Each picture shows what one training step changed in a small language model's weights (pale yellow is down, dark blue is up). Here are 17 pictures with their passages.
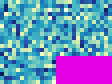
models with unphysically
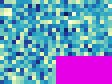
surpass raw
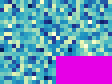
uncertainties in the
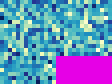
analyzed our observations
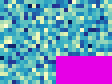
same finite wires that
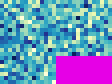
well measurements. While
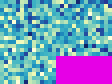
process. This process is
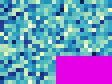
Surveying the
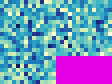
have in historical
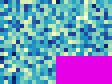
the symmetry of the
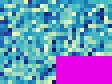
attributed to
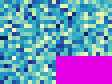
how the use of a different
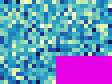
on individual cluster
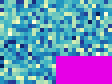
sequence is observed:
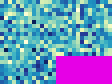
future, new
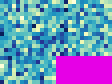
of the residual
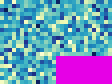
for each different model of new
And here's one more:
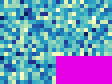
large quantum causal
